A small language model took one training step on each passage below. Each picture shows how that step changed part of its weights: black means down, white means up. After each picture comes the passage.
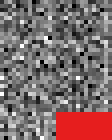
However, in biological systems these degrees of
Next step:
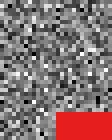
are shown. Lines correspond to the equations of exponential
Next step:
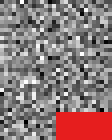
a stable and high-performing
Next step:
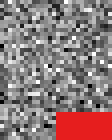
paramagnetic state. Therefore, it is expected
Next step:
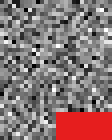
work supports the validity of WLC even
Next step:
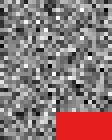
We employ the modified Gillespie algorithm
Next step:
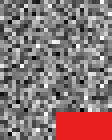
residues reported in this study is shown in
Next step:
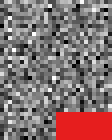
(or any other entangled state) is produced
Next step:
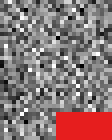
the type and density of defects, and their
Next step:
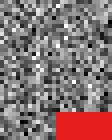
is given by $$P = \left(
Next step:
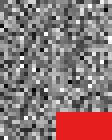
$W$ increases, and vanishes for $W
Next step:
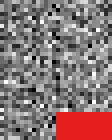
In some jurisdictions, such as
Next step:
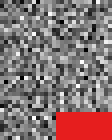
select reactions of a given type and for
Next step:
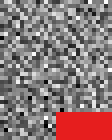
the CDF analysis performed on a data sample of about
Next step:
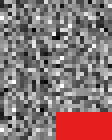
value of the acoustic phonon frequency in
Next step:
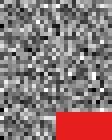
are below zero). **Figure 2.**
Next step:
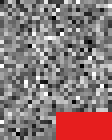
synchrotron part of the SED the
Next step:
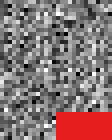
index. Approximately, this is the
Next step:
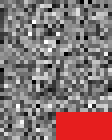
soliton are $\{ + J_i, -
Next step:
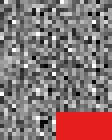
above discussion, we have noticed that, when
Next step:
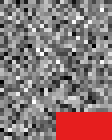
Spectrum of the data are shown in the
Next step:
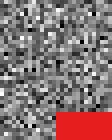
of an undriven system. For example,
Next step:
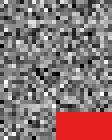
bipartite matching problem}. The
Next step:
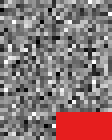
(\ref{product}). To achieve this
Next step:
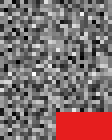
recent times several studies have reported dissipative
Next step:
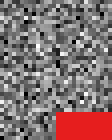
constraint does not have much of an impact in our
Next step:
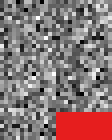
polygon is given by: \[
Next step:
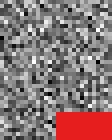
is too simple; their actions do not
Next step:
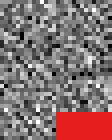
is null; $\Sigma_2$ is a
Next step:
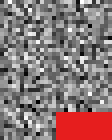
hop to the nearest neighbor site.
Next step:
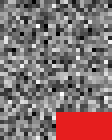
all components are autonomous services that can be
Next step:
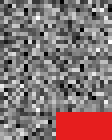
used with large spin systems, and can easily
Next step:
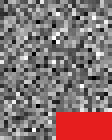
presence of dissipation:} Up to
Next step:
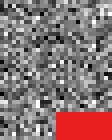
compute. A formulation of these inequalities
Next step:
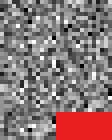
new class of atomic microwave clocks
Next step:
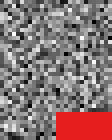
higher growth sustained in time. The
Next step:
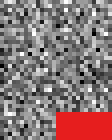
of (*b*), respectively. Thus the
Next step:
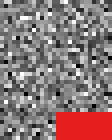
the planner and track rewards over these
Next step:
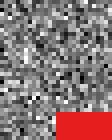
critical, as both types of deformations may be
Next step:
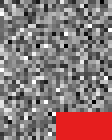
field treated in an oversimplified
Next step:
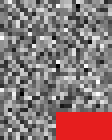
the slowing reason is the system thermodynamic
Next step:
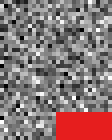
or Anti de Sitter solutions on the
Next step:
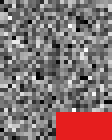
larger than one. The corresponding tree diagrams
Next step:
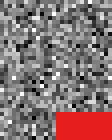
assume that $B(r)$ does not vanish
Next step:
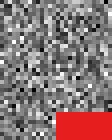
as vortex repulsion, are
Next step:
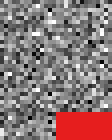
manufacturer, camera
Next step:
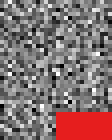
In this case, the effective squared mass for the
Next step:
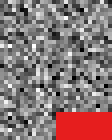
complement to each other. In the case of angular
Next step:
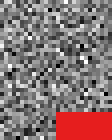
we find a critical line where the free energy is
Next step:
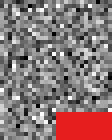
0.5 mag bins we use for computing the
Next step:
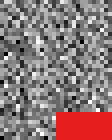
the initial mass of the star is shown in the bottom
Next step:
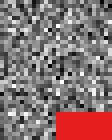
addition to the Maxwell action, we have
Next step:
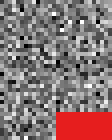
$\mathcal{N}$ of two light-like
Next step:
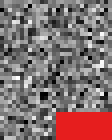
\end{table} We have seen that the
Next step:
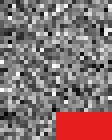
case, all factors surviving cancellation
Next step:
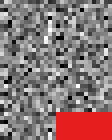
clearly better for NJ than for SC
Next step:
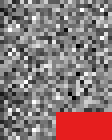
proposed by Iv\'{a}dy
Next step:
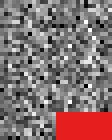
\end{equation} \noindent $ P $ is
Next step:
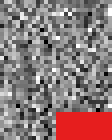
the absolute value of $B$ clearly
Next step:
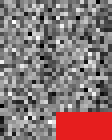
by a unitary operator \begin{equation}
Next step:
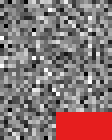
by the large vibration of rare-earth
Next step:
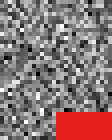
the IR-forming region. Using the
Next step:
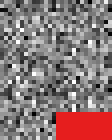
three distributions: the top-quark and
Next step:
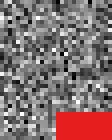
scale between $\mu_r/2$ and
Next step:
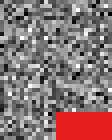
strain produced by the Shapiro time
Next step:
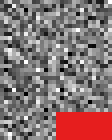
who has looked at himself
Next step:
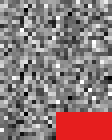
\Ka, and \SXVI\
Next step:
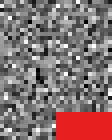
highlighting how sizing choices are
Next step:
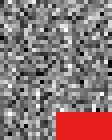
$b$ is a constant. From this symmetry
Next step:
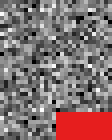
STRAGO show promise in refining
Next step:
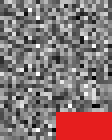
prove to be so robust in producing
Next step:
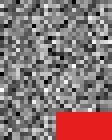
them are found (section 3). These wave functions
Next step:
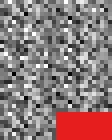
to this literature, our approach to the problem is to
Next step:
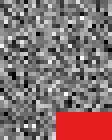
of ETGs has been refined to include
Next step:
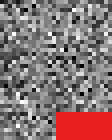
existing tests on the debloated
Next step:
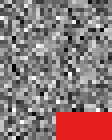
to cascades are sketched in
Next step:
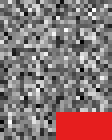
is to make a copy of the quantum state
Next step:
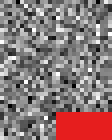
is quite different from the DR1 VDF
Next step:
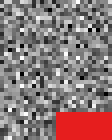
= (nums zip facs)
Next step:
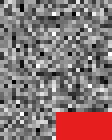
$\boldsymbol P$, $K$, $\lambda$ and
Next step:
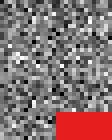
completion has fixed these couplings and therefore the
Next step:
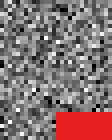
more gates than the classical calculation. The overall number
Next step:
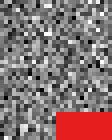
which are derived for a homogeneous system in
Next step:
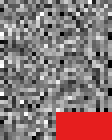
$Id$ is the identity operator and
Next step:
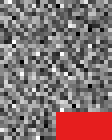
the numerical calculation is that overheating effects due to
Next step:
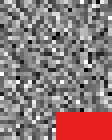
the input polarization state incident on the sample.
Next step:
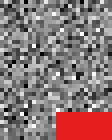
Institute of Astronomy and Astrophysics,
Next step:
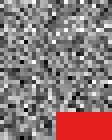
(the $z$-component is zero because
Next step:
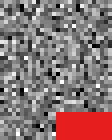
element $\psi_{\Lambda}$ to some element within the
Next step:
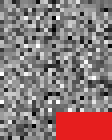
construct a deep neural network. The
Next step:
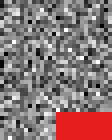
author statement} \textbf{Maarten
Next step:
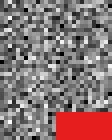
go through the cornea, the lens, the
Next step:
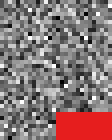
schemes one has merely used two of
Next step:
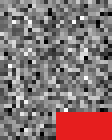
\begin{equation} \begin{split} &
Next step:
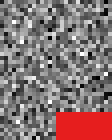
\cite{An:2012eh}, new phases
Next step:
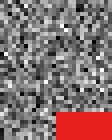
is largely sub-dominant. The main
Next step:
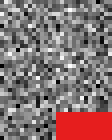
a minimum value around $-4$, while for
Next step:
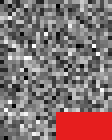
lines are guides to the eye.
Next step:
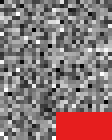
depends solely on $\ftide$ in
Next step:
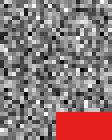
of the mode-mismatch between two
